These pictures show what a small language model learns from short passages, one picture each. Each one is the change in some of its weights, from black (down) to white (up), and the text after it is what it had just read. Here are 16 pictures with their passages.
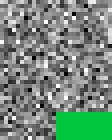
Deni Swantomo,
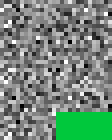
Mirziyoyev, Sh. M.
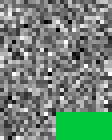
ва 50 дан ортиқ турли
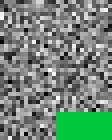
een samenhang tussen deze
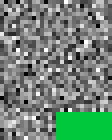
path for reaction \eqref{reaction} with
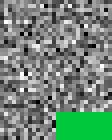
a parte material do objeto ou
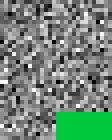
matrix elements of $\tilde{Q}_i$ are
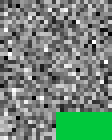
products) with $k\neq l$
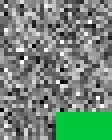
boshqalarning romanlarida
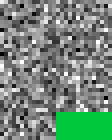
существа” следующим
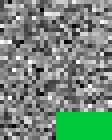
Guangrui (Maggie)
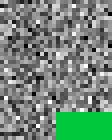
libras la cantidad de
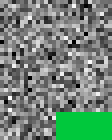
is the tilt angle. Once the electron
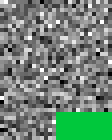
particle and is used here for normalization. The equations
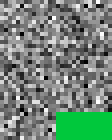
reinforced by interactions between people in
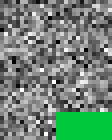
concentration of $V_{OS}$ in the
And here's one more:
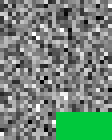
are performed. $\gamma$, $T$, and
